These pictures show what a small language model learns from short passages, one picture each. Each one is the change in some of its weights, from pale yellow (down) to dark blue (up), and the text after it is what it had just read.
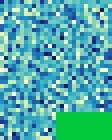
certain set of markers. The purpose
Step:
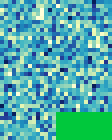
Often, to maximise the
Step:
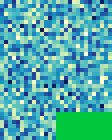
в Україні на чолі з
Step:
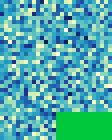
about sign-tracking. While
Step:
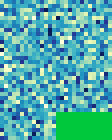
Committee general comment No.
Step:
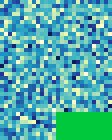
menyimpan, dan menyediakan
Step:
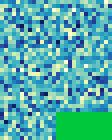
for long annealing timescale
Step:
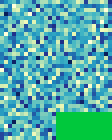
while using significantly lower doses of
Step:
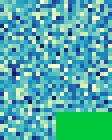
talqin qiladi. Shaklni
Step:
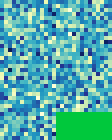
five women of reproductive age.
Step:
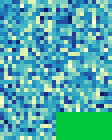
ensure a shorter time of
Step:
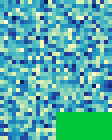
Interdisciplinar**, v.
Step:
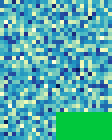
was concentrated with a rotary
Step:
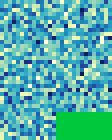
a nuzzled propeller than with an
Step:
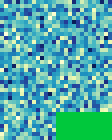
licenciatura se reconhecem como
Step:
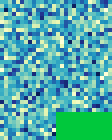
potential candidate for the fabrication
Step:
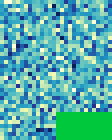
in mathematics. Consequently,
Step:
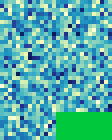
elements provided by the present module allow
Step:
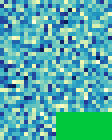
fraksiyalar erituvchidan
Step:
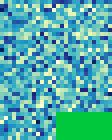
asosiy vazifalaridan kelib
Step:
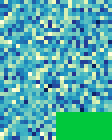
nucleus of cells. Using the
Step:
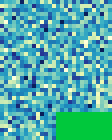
Des ateliers participatifs avec
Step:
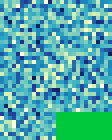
bo‘yicha komissiya
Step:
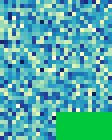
расписаний. Дружба
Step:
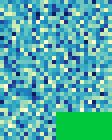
Mohammad Mobarak
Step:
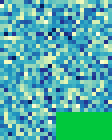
dos fenômenos a que se
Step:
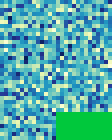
Ватанга, табиат ва
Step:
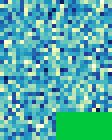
Fig.19 shows the RTL view
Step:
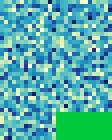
qiyinchiliklar odatda
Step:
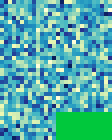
can comprise adoption of the
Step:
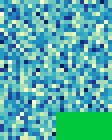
scores. We go over our methodology in
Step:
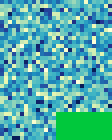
comparisons between the two collection methods.
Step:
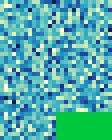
Masrun, M., & S, I.
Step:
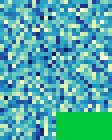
аспектам врачебной
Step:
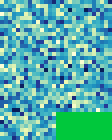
is one of the most important effects that
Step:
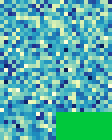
implicações para o modo como se
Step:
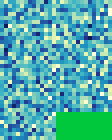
фільмів про цю
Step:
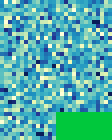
the Wong-Baker faces pain
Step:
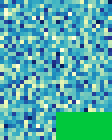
three times as many stemming
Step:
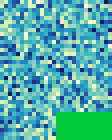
believed that political democracy
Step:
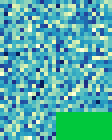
from a South Indian Tertiary
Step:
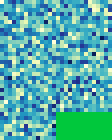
also observed, and no bone lesions are
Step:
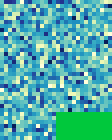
stage I hypertension did not have
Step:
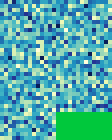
тот факт, что секта
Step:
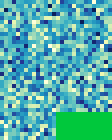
productos químicos de
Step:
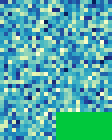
Guru MTs di Kabupaten
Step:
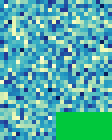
shevasida o‘g‘uz
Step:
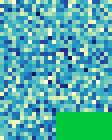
esa 420 ming gektarni
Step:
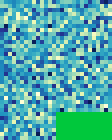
ramziy tizim orqali
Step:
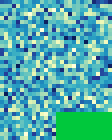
Male Breadwinners
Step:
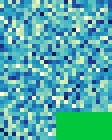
бошқарув тизими,
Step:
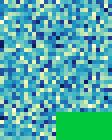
and for the same concentration of human
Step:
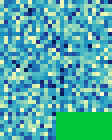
“right” concepts and phrases,
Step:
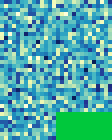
of using social networks, in our
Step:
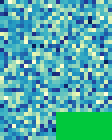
20. COVID-19 data hub
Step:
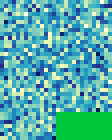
morphed to provide finer
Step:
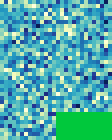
and redundancy) have been checked
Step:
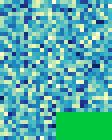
led to the marginalisation of
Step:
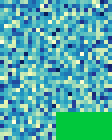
Czech Republic, Department of
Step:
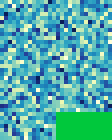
preparatory activities 1.1
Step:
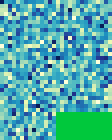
ALFIN, se han dado
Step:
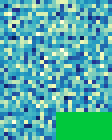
нисбатан ифодаланган
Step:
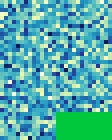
М. Егоров //
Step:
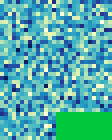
yarim o'tkazgich
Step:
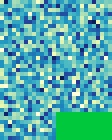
7- Taneja N, Chawla
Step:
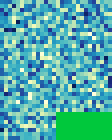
(slides on pages
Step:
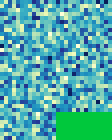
forman parte del HOOP
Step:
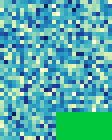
charlar sobre las misteriosas
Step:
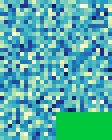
compared with Fig. 3, the
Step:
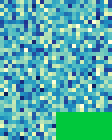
L.*) – многолетнее
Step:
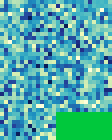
an updated definition for new entrants
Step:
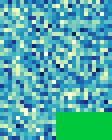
que podem subsidiar de forma
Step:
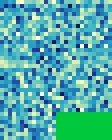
in 5.8%. In the Control
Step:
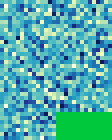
бей наверняка» [2,
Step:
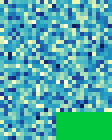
болаларни ухлашга
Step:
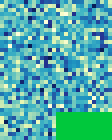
Singapur, Janubiy Koreya
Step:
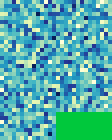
3,8x Partikulat debu
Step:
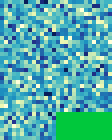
e'tibor qaratish
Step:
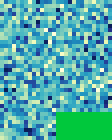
aviação: o de promover uma das
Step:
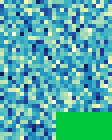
research does not solely rely on manual
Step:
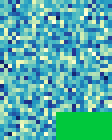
de recursos públicos
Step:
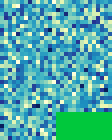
opsi perpanjangan selama
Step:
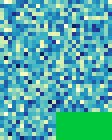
dos servidores diante das políticas de
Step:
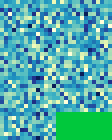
groups (and social institutions): are being
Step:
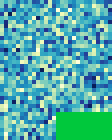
d are $n \times 1$
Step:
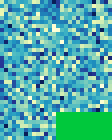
DIALOGUE ON
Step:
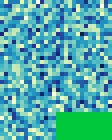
turystykę i sport
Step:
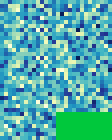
الأساسي العام
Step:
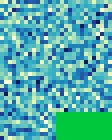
энергии для повышения
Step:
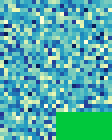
conjunto de la entrevista. -
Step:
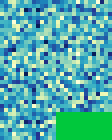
in the literature regarding the security
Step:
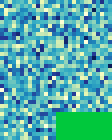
impairment. As a result, lots
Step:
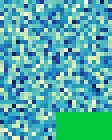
correlation between changes in the
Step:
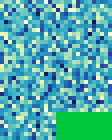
se encontraron diferencias
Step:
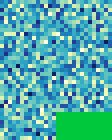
for women to indulge and think no
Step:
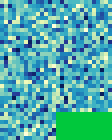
estruturado, emergência essa
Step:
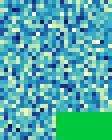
in many countries, disabled
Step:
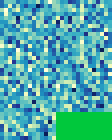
P value in those who relapsed was
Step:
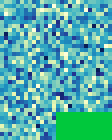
enrolment in secondary school
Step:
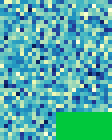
indefinite-personal sentences
